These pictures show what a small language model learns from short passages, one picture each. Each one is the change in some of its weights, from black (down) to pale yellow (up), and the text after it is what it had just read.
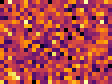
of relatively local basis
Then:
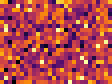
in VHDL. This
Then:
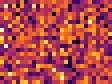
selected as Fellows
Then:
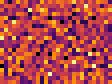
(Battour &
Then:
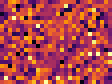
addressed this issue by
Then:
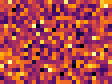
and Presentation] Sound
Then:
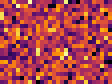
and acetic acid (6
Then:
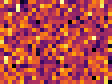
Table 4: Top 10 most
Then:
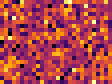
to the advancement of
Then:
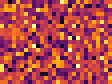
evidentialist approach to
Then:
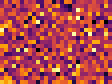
and AE/AN respectively.
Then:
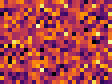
of the course of the
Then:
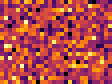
treated state. The T4
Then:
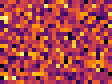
of the inflammatory
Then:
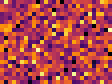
with a law which would
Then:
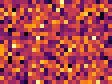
the first time in the first
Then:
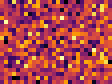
sodium ethoxide
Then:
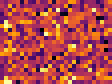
public service if and when new
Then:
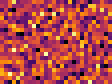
Percent Illiterate
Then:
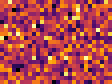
Sound insulation is one important
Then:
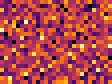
and continue to invest
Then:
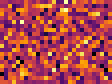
1. Affordability**
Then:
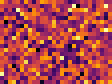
varies between 19.3
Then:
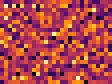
drugs tested on
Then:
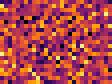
for fluidized bed
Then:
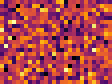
satisfy the selected
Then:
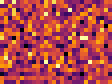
actions. However, after the
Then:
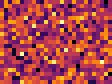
be a similar phenomenon
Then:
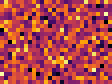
as the control decision for
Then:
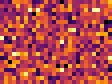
Protection Agency,
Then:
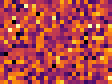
encouraged to
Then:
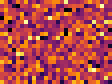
expert report shows all the
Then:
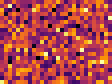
related to them. CI
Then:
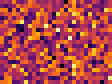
obtained by group members and
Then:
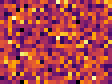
Education is similar to physical
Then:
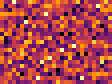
better where parents
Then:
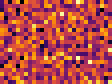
meant to be implemented
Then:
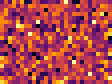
to stick to the given
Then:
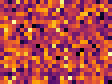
the colour layer, as
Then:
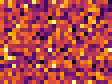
was food handlers’
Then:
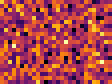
interest students in the studied
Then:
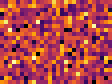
authors declare that they
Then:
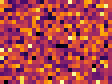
about a better world.
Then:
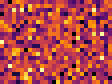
interpretation parameter,
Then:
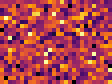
pancreas associated with
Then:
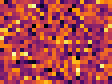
Conversation - Series
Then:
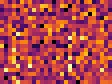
amides. However, relative
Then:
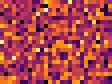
points Setting Home
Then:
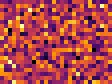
In this event the product
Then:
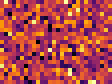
in Rivers state, of
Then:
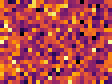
mobility solutions. A
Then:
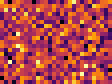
was kept confidential
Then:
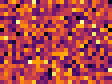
and Radix-4
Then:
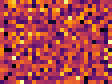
transformative ability of a
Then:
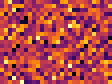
is the most practiced
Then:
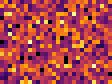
much higher than the number of
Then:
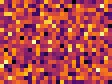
stage, students will apply
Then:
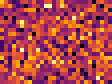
metrics. Since each
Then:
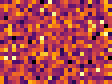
optimizes fairness and
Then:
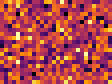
in water treatment plant. This research
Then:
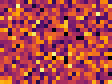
and exceeded the
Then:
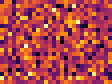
she faces on a
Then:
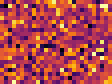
on developing efficient strategies
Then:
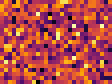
Tabanidae * *
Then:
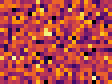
video games are
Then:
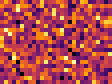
The fifth lessons
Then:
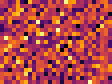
Patients who received
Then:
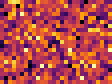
of collective yearning. As
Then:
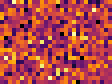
rights concern. The
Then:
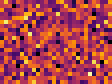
principle of
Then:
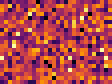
voltage levels in both
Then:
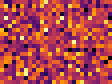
museums and
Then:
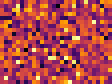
system. After many years
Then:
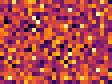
equation simulation, and
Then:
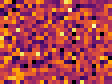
Heat stress responses and
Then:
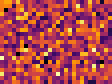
male gender was
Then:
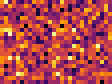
55 ml of warm
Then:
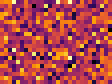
and Pharmaceutical
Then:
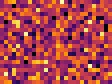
in reference speech in
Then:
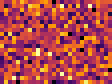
protective coatings,
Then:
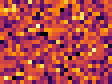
mitigation cost is
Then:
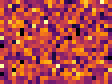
understanding. 8. Each
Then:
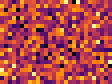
positive but the flux is
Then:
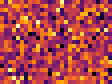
the possibility for discovery
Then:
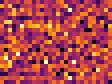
actions, implementation of effective
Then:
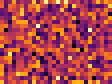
closer to physical reality
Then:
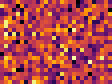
3GPP standards as
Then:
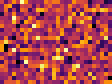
a unidirectional flow
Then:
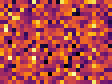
in this is used as initial
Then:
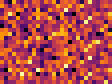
life situations or
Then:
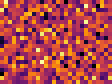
the use of the nearest
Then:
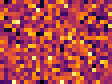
of obtaining a wider
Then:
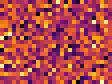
Empirically, it
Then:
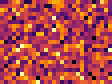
toward AR VTO
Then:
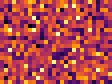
SOC simulation, in which
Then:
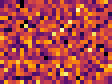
in the Scholarly
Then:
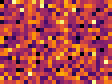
threat should they release a
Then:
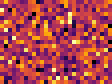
by a wide variety of
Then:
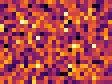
earn more remuneration.
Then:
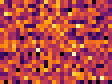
sampling stage are
